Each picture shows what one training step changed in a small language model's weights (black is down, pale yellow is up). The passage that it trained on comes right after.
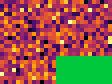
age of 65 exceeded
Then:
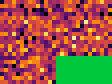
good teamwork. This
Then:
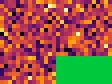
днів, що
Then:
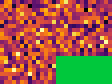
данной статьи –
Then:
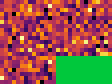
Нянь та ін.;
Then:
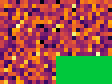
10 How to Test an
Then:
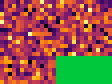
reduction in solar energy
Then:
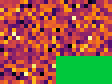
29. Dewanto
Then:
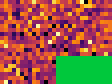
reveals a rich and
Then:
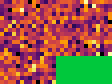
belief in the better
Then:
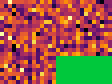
evident in this case.
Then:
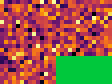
High concentrations of PM in a
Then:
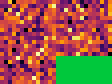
vgl auch Hall
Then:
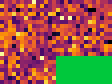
e essas mulheres são de
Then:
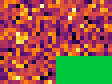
суд инстанциясига
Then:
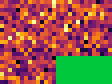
por escrito,
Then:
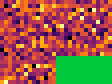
that organizations and servicing
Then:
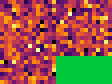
Farm 8 CER
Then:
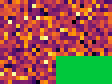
clinical research applications. Introduction
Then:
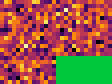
acuerdo a la
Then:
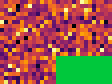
Umuman olganda,
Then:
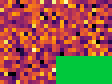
significant effect between big data analysis
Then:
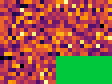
IV (WT)
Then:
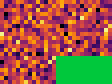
didático em sala
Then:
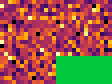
definir el modelo de un
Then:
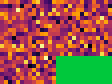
factors. Since movement time and
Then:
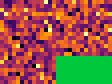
aligns with the study
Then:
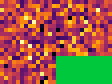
all the cases. PPH
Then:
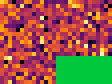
use the first method of
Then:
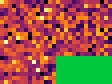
5 minutes and 53
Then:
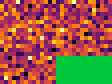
in mixed solvent
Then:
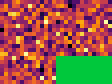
pieces. With reference
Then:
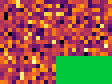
pupillary defect
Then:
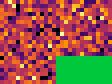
или иной степени
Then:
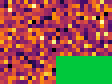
in suspension.
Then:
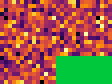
place independent of the students and
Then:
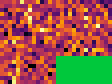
develop this self-esteem
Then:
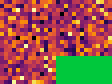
Single Trial
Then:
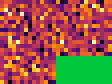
Annotation: In this
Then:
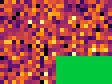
lead to the development of
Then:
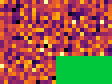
genitalia ●
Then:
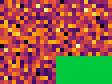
attain my financial goals
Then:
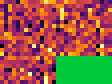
is the description of the
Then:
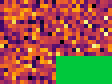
etishning u yoki bu
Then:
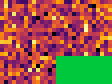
a hybrid model
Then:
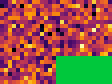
regarding the presence or absence
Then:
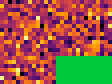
the past ten years were not
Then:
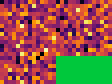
It is believed by the
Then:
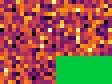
oqimning tezlik
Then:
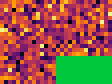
immediate effect on pH of
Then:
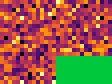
and initiating capacity of the
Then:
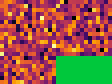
this study. Data availability
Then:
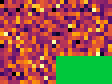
object under study. However,
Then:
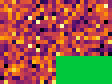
de la CSMD,
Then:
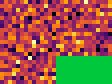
ser aluno e professor
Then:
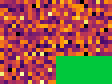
online registration form and
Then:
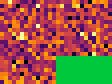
tashkil etish yo'llari
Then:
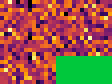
farmaceuticii în
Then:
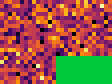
comparative study on the history
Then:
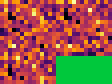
utilization. Additionally,
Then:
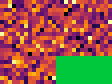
domestic violence is
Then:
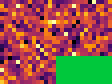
consumo de bebidas
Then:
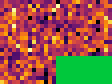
qui se compose de
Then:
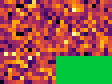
fikrlar asosida Shayx
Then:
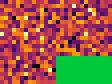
offline identification, different type
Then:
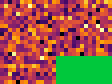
transformative approach to mobile networks
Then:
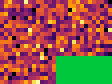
status. It can be concluded
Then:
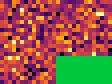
НАН України Україна,
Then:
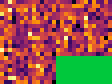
\rightarrow 0, \quad
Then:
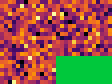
с конем. В
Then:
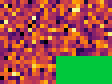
davlat transport universitetida
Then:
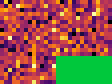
summarizes current potential measurements by
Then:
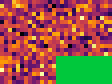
use). dateType
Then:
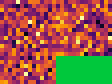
se restringem à
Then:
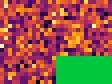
на Росію,
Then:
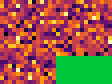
položaj leme
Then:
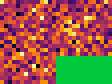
whole. Keywords:
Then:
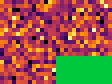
policy briefs by
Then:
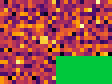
across disciplines, integrating
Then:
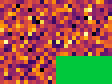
so wandering knowledge is
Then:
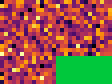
cual se estipulan
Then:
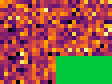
large structures which characterize
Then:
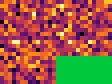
who were mostly women,
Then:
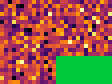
современной науке.
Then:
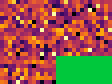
unable to mediate the
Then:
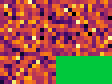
abuse history and no medical
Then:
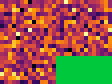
al empleo.
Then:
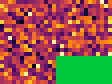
infective organisms,
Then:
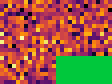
lagging behind.
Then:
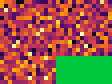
subtotal resection where
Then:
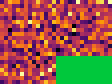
physicochemical properties, and
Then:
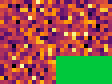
dPCR is more
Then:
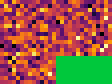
AI. These studies suggest
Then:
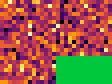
se refiere al
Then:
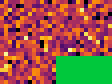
billion digital objects being
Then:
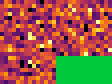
media literacy course: do
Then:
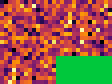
diversos estudos têm
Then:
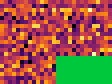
males. Due to the
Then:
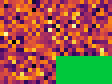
directions. Mutual
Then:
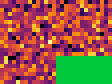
and mental torture.
